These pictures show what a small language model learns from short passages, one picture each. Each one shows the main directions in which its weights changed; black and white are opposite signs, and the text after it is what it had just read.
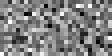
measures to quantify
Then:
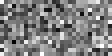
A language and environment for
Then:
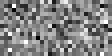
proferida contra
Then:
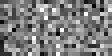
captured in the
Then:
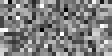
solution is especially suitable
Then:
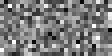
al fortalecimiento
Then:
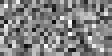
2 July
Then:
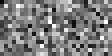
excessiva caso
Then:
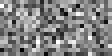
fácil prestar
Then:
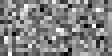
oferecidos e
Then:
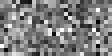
for which $\nu$
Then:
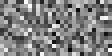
relatives à la
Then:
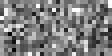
ini berarti
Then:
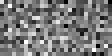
se alimentarem
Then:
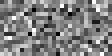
0.5$ contains
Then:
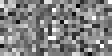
activate higher stages
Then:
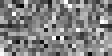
tarkibida bir
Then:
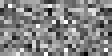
So fand vom
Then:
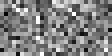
organlari tizimiga
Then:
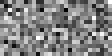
question, we perform exact
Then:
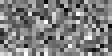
ilg'or axborot
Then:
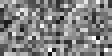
ensino fundamental. A
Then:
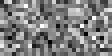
transition, and red curves
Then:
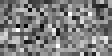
increase in the complexity of
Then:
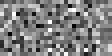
uniformity. In the
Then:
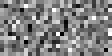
young stellar objects
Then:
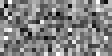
from the socially
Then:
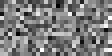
que la gente
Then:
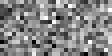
et de mesure des
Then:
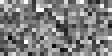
if we want to
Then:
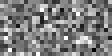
must hold as well
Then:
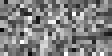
new result submitted
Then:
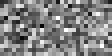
the Sun. As
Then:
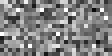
we calculate the cosmic
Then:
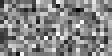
hisobga olishga
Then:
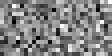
on acoustic and
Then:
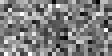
to muchówki
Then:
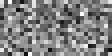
the observer to the
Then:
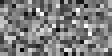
apropriado podem
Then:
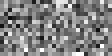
would expect FLan
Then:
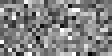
conditions. Figure 5
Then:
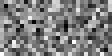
energy threshold,
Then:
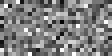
M87 Event
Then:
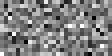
model is retrained
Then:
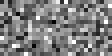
real-time speech
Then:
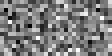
have radii less than
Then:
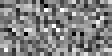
do conhecimento e pela
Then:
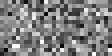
(orange) transitions
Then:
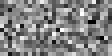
в каждом
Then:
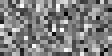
kunda bozor iqtisodiyoti
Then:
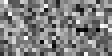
a comprehensive analysis
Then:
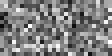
physical nature of divergence
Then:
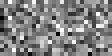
strengthen the assumption that
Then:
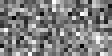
radio source population in
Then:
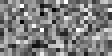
the recipient address
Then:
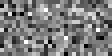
gravitational mass of the compact
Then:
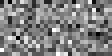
the spin direction, does
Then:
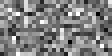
Training loss for different dataset
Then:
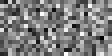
\centering \includegraphics{}
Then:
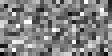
been performed for all of
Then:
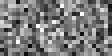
from atmospheric Newtonian
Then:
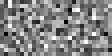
this value, then the
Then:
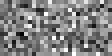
orientação ética e
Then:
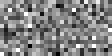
la Percepción de
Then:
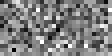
tu salero,
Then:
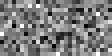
configuration [Fig.
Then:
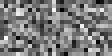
develop dynamic libraries
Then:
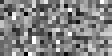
clockwise in the
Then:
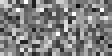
we demonstrate the emergence
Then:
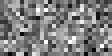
coloquial y
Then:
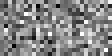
ronda la
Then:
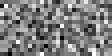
publicada. Universidad del
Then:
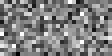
simulations and data by
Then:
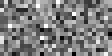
hisoblanadi. OEE
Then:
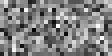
could have originated from
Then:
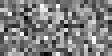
least a vertex of
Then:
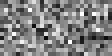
integrates with other digital
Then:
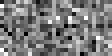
tizimini shakllantirish; -
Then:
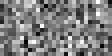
cytotoxic t
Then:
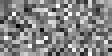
for leveraging the
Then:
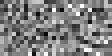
ghost number of
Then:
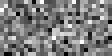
hopping amplitude,
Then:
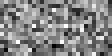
yondashuvi: fan,
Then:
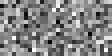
\fi \ifx
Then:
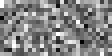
a contação de
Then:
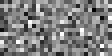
tercero y
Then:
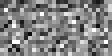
accessible [9]
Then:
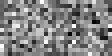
но и самим
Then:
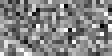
nie chce
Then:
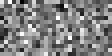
the BLS spectrum
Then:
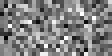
entropy, proportional to the
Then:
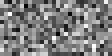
substrate and
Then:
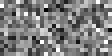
ou não do parecer
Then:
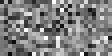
less common after the
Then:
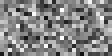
lead to an artificial
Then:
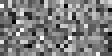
at mamulat
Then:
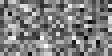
solving a strongly
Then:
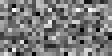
show that it is possible
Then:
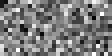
sekalian yang
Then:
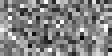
comparison here is limited to
